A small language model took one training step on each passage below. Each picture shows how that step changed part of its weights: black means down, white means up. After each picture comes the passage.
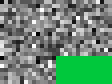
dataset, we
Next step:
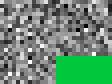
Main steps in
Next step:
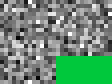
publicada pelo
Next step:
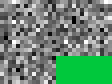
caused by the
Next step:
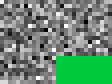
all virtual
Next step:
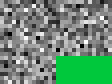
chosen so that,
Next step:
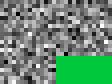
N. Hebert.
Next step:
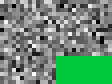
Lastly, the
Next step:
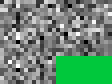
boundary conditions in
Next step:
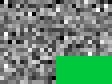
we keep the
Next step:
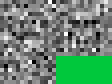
with a respective mean
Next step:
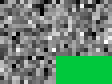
\dfrac{x -
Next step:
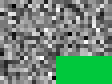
fishing. However,
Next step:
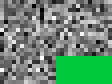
not compulsory.
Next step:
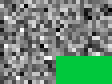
ва унинг
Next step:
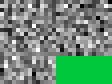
there are those who
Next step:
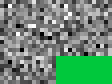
microwave power observed in
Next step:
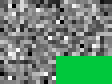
dicté par
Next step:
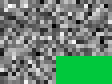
LLMs. The
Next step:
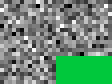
of the body.
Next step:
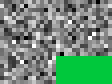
время в
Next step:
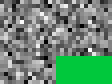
Case Study
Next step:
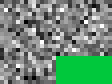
performance metrics of the
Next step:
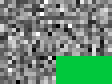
residual and low
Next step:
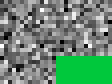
the results presented here
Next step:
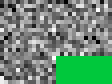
is the identity matrix
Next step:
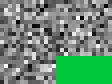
images, or data.
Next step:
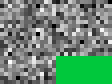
in thickness,
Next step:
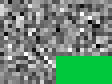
countries with which
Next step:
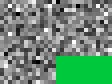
In summary,
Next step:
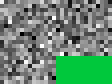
the eastern section
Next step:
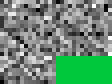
options and efficient use
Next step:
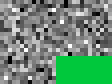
can also be defined as
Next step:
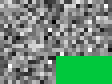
por meio dos dados
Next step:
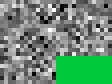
was slow cooled
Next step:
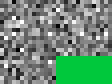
of the Q factor is
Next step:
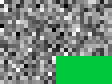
values, within tens of
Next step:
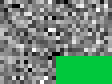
is obtained by observing
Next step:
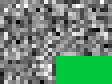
IPA in the
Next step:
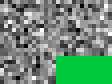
with enough training.
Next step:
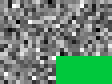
gap equations for each
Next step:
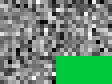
& Technology,
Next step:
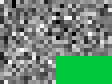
contrast to alternative
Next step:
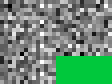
lo que nos impide
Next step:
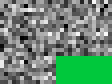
em comparação com os
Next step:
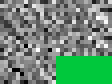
sociaux de la
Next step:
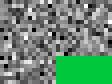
Lanka There
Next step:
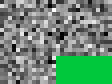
not actively maintained
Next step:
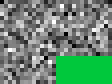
on the intention to
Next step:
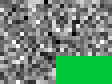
following advantages over
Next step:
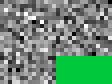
was expanded with the
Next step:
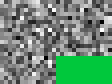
expects to be
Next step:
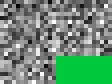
" Bugungi
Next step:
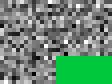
cactus genus
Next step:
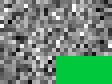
reduces emissions in
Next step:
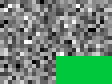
a single pilot
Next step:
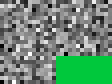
stylistic and
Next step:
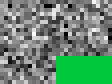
diseases in single
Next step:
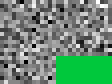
taking soil samples
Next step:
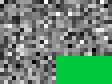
a great extent.
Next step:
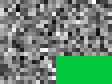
Chi Minh
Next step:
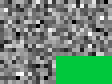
only small relaxations
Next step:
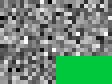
growth. However, the
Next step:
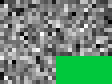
the target, which
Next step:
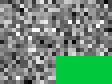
was determined by the
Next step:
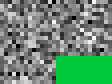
lowest spatial
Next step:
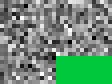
temperature, one can consider
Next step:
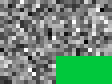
de utilidad para
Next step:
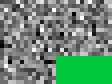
like correlation,
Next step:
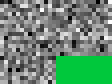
is the flux
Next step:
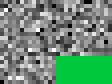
$\rho$ of the system
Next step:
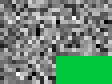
захист, а
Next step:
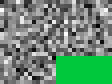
X-ray brightness
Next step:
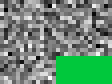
paciente e de
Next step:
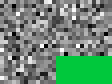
images, Debian
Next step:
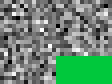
Na opheffing
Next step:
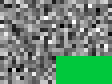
Describing the
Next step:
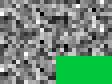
I. III.
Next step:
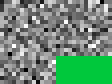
us to look at their
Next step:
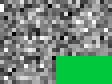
das dores; por
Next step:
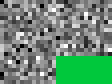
ochiq suv
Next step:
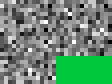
o caminho para
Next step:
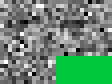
construcción o
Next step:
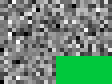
right child of the
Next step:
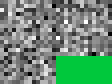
ionization parameter
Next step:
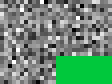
find answers to
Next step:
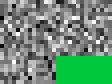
result, both quantum
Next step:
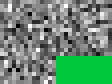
village in the
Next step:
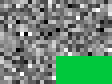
It can however add some
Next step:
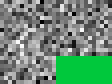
regime, where the
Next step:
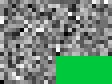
increasing values of
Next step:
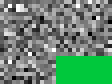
his left arm
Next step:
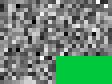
in mouldings.
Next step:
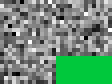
training) and, at
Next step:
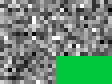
transaction block use the
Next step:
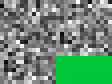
modelining turli
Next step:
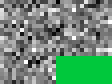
\nonumber \\ -
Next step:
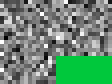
Ottoman to
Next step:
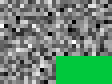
Ph.D student
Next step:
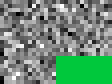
yet few works
